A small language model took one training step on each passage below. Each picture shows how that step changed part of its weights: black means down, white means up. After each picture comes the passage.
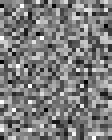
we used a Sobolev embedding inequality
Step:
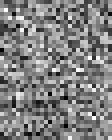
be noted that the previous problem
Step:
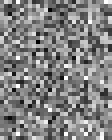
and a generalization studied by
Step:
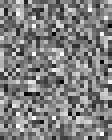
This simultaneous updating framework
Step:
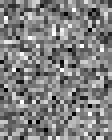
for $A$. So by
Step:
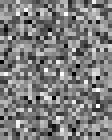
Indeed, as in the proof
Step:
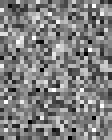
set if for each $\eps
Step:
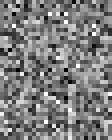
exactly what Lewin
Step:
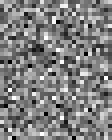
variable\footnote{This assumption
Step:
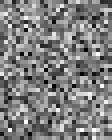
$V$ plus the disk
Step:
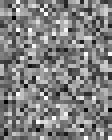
target values than for uniform
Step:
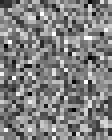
table. This table contains four
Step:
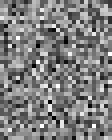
that normalizes $\langle g
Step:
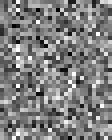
When combination vaccines as
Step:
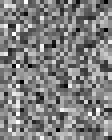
performing massive
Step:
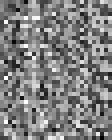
$\mu$ such that
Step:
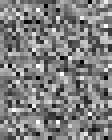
at the end of the
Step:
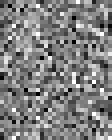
determined self-consistently
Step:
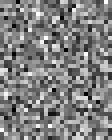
a holomorphic $q\colon
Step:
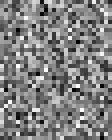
$\ell_1$ approach
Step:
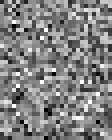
no modification on the
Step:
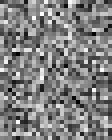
Newton-type algorithms has been
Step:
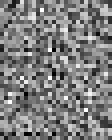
of the remaining points is called
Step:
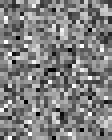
for general $F$ and
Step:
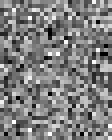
true cm \noindent
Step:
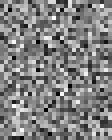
and PI to compare.
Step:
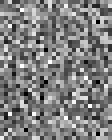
and $R$ to
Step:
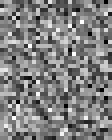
the renewal interval:
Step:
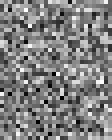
a normalized Gaussian. For future
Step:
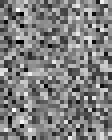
a compact group bundle.
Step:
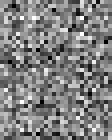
insight for the detection of
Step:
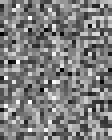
\right)$. \end
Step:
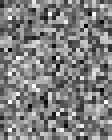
all closed immersions
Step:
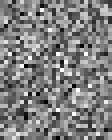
in $M$. In
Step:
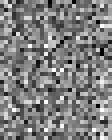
\vskip 2mm \noindent
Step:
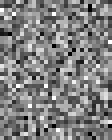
derivatives so no consider secondary
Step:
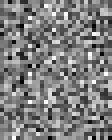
\right\| dt \leq
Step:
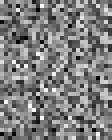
Let us introduce the following
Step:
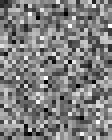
that depends nonlinearly on the
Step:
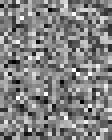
and results for the asymptotic theory
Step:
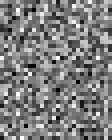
exists a polynomial, namely
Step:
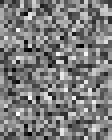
functions in the arithmetic
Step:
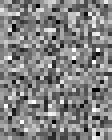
1.3, we have
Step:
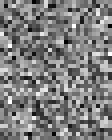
the top sheet, oriented
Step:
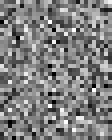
first two iterations without ever
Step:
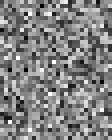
is non decreasing in a neighborhood
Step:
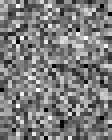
one can resort to particular
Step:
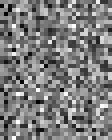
endomorphisms of function spaces.
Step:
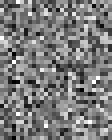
we compute the eigenvalue problem for
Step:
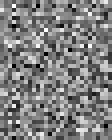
In this note we give specific
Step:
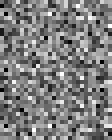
map associates with every point
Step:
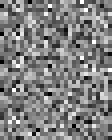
adopted invariance requirement
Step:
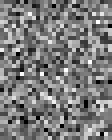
Gysin maps. The
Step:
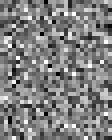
the three examples mentioned above.
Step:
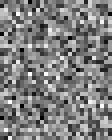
as \begin{equation}
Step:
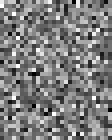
thicknesses), TO
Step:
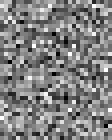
important, that in every split
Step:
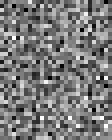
prop}] We prove the
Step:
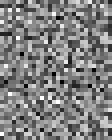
literature work has established the asymptotic
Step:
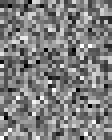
follows. For $f$
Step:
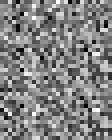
$T$ commute,
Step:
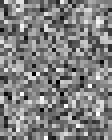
is a Lipschitz graph transverse
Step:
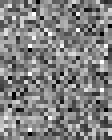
the (closure of the
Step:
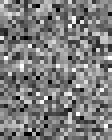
First, we specify the
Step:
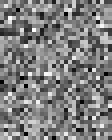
maps $V \to
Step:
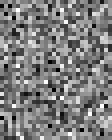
for phase field models. To
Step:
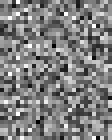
positive as well as the
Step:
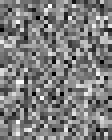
vector is governed by
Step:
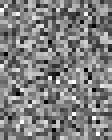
Theorem~3.1 and
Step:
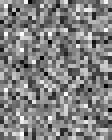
The inward-pointing
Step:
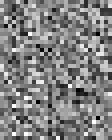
or without scaling to investigate whether
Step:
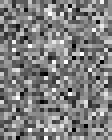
$$ \mathscr D[\mathscr
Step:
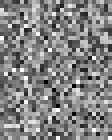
form $D_1
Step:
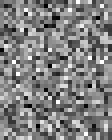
be carried out in the
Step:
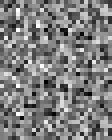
bound on the optimal cost.
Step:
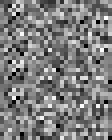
imaginary axes, having
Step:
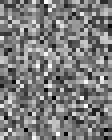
direction $\theta$ is defined
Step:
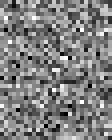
for funding the
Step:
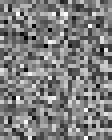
a geometric series. It is
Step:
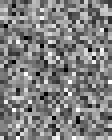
that $\partial_1
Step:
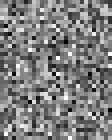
that one observes in
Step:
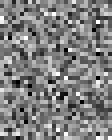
B. Wilking.
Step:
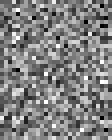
+ \frac{\vert
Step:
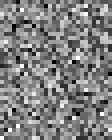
the $p_i$
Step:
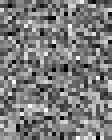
particular it is sufficient to prove
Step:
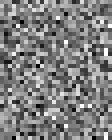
unit\'e, est :
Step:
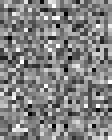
comp eta} (
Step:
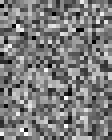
threshold}, is studied. The
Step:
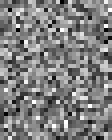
an end of $T'$
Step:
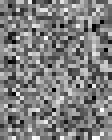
automatically satisfied based on
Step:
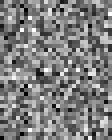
space is $B \times
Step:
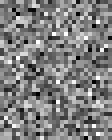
planar Jordan regions and a
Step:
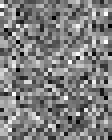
à celle en
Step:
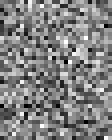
may be defined as the repeated
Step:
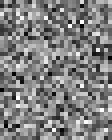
arrival rates, the graph
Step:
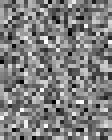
theorem in this setting.
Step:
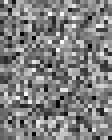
top boundary. Along the
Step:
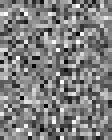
$n$; see Section
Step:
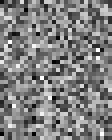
is connected, for all
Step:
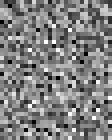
themselves or because they
